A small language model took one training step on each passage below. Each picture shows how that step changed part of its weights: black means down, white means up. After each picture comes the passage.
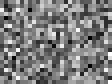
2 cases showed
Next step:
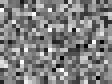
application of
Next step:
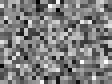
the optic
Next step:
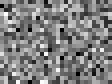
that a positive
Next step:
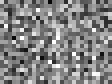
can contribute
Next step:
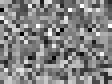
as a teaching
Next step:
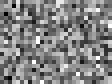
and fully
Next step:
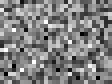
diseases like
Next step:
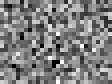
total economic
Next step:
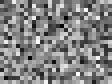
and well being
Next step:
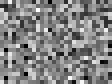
has been produced
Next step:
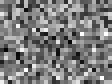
the same field for
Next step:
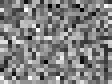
by meagre
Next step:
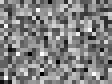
can face a
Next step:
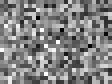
being. This method
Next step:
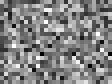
determined, they
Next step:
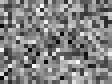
fitted using
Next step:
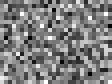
right to information
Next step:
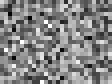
evaluated. Data
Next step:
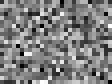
of electronic
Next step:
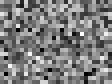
the pre – test
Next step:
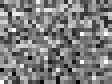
by the main power
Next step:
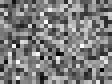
matter was
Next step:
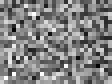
design. The
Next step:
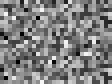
with production level in
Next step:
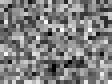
similar way to what
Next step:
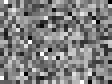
weighted sample
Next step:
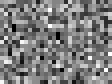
particle contains
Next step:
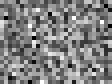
pattern to a
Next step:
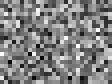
and that conducive
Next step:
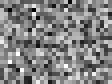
institutions. It
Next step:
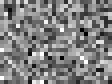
focusing on
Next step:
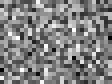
components, or
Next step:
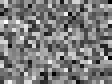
there are 2
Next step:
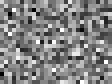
construction and
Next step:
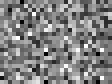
public space,
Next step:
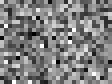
can predict the
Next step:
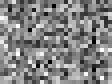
education. It
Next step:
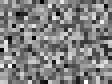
medial de
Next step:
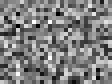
rate ranged
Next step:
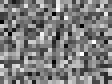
molecule and
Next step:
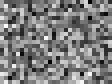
highlight them
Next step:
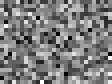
be protected from
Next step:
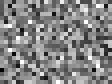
status of
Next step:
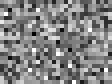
to choose their
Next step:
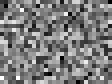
there is a need
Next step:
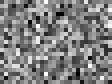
and Yates,
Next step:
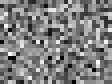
such as hair
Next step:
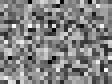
as well as
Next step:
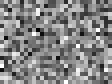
and emotional
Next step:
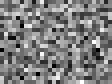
of own studies
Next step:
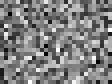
same state of the
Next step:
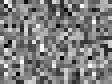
Theory of
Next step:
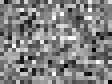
(l) they
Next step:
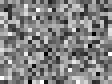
will require implementing
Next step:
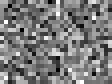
perspectives are
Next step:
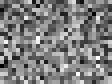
and method is
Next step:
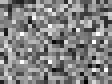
variety of
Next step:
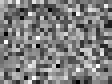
was screened
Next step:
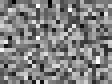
together in
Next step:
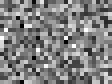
of factor
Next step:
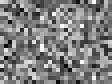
The poverty
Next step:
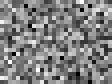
designing and
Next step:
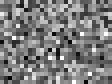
the identification of
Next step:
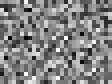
in terms of
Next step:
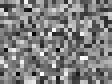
in production of
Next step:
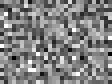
which supports
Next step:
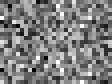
the tests were
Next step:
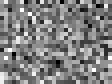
steps are based
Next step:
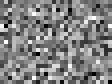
divided into
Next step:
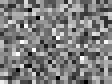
for this project?
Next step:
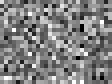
carry out in
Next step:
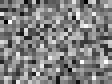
the EV
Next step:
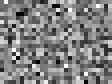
vial for
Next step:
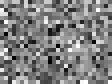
insights into the
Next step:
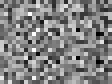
described in the
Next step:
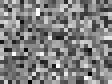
and health care
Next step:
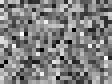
properties of the
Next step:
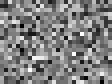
is important in the
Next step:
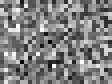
a world where
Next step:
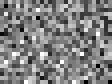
was part of the
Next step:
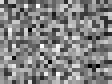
patients. The mean
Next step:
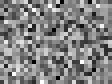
as in a
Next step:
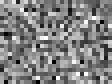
between dental
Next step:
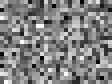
or behavioral
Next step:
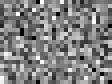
low thrust
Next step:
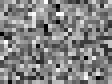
that NMS can
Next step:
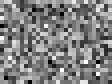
Virtual learning
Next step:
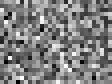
The sample was
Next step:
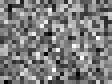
information on how
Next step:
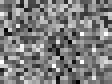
the number of
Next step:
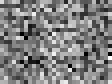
currently the
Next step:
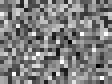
the relationship from the
